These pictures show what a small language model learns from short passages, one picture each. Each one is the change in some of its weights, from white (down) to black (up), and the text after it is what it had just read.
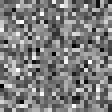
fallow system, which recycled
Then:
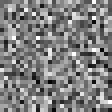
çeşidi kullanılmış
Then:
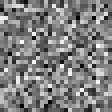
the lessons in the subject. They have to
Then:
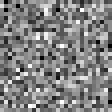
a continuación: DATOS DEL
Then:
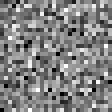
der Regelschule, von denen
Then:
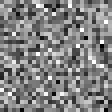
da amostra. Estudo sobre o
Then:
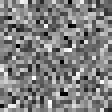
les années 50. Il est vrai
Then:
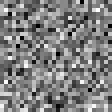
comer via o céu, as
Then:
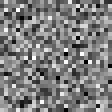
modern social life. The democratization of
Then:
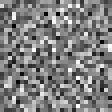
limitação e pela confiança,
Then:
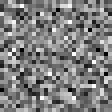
Yurak muskullarining qancha kuch
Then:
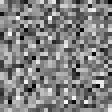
V_{dc} reference there is a
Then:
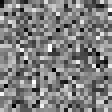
all on-campus teaching had to be
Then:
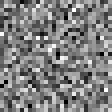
estaria ligada a expectativas
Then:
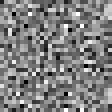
пористості та вмісту
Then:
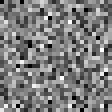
O'zbekiston davlat jismoniy
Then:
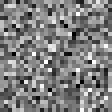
organoleptic and physicochemical
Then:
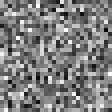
*preprint* selecionado foi
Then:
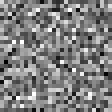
received Continuous Performance test and their primary
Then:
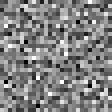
Conceptualization: J.A.
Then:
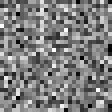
implicit in the information age, need to be
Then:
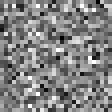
Weighting; Geographic Information Systems;
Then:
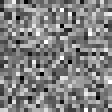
wt% SCB short fibre
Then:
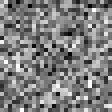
draft of the manuscript.
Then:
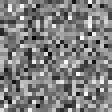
De Boer stelt dat korte
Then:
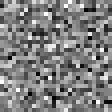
grande spargimento di sangue.
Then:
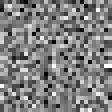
paper is on the problem of appropriate teaching in the
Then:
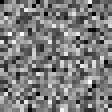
and sustainable development MAESE Ministry of
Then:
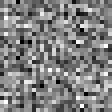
Agarwal *et al.*
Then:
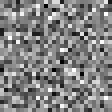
should not be appointed by
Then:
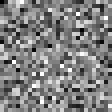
explained appears. The ConvNet
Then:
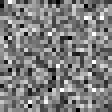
[6]. CNSO was separately blended
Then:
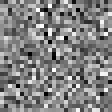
(kunnen) voltrekken,
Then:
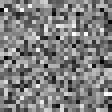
proposed to extend inter-task interference
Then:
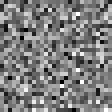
enclosure is erected. The
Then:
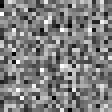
qotish xususiyatini beradi. Yuqori
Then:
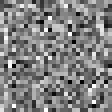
деб ҳисоблайди.
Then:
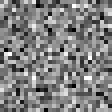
мен кедергінің
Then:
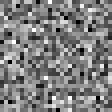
Infrastructure R&I - Research &
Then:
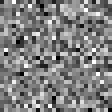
condições adequadas para o desempenho das
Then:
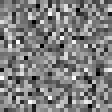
will help to enhance the teachers' job performance in
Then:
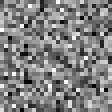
маълумотлари миллий
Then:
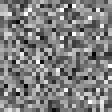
additionally report in Figure 3 the rating for
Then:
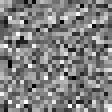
for Seismic Safety and
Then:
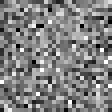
et al. (2022) es puntual al
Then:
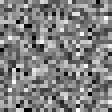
davrini o'rganilishi
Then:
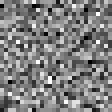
paripurna di era digital. Hal
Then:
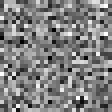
post-test design). The population in this study
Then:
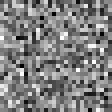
on evaluating healthcare from the user's perspective
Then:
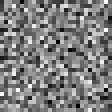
year and 51–60 years age group followed
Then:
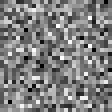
In addition to climate projections, a version of
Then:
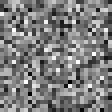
ish tartibiga asoslangan jadval asosida
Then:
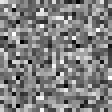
of the Focus Group Jordi
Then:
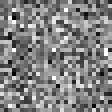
migration. In Türkiye,
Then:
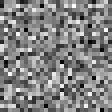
all the four products in question, the
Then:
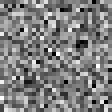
rekreasi, keperluan
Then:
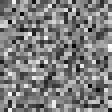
deles que é de fazer backup e outro
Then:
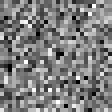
de terra, permitindo que as
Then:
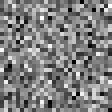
(2008) Over the Edge of the
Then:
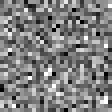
certified composition of the alloy is
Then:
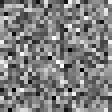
and assets from contracts with customers as independent
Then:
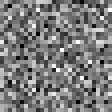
continues to increase, especially dragon
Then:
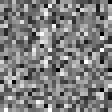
junto con las nuevas tecnologías,
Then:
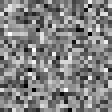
State University, Zamboanga
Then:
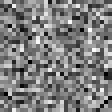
poses. Yoga helps people
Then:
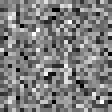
N ₃ O ₃ , HCl
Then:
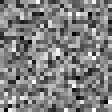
EtP isopropylparaben
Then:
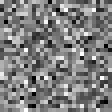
then dissect the topic sentence into
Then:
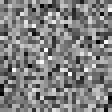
downregulation of *Akt1* results
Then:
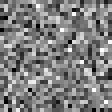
there was 72% male and 28%
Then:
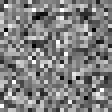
*Law, Business and Sustainability
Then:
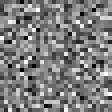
plants as documented in a number of studies
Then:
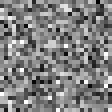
This means, that property managers – who
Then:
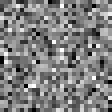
in the calculation engine. These categories
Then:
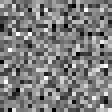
su propiedad sino por causa de
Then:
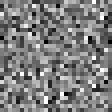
curves for two different cell's heights
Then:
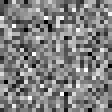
galls were introduced into each caged
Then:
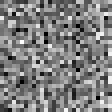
showed the location of ABL (red
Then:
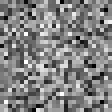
culpabilité par rapport à sa
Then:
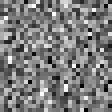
glucose residue binds with
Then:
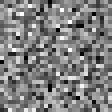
этиб кейинчалик жиноий
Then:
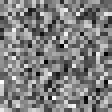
asoslab berishga muvaffaq
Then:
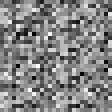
ФАХІВЦІВ У
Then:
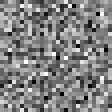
Network. Женева. 11.
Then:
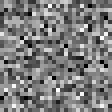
Pequena”, cuja concepção se
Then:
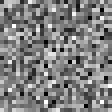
методичні підходи міжнародних
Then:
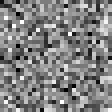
чаще, чем при ТС.
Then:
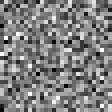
Ley Orgánica, con obligaciones
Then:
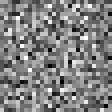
complex samples (Spectroscopy,
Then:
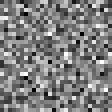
as pre and post-test random group design,
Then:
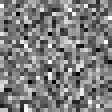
orqali traktorlar va qishloq
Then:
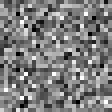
victor from trauma. The goal of the
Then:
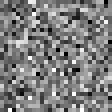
to look for inconsistencies between
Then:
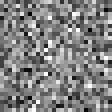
bepul saytlar Ingliz
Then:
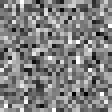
monitoringi doirasida nosozliklarni
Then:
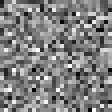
bei weiteren Belegen dieser Art
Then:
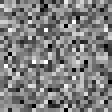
These individual responses need to be linked to population
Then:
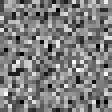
agreement with the values obtained for Na1 in
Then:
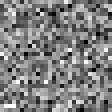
terjadi heterokdisitas X ke
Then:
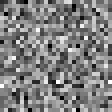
in Figure 2. Figure 2: A few samples
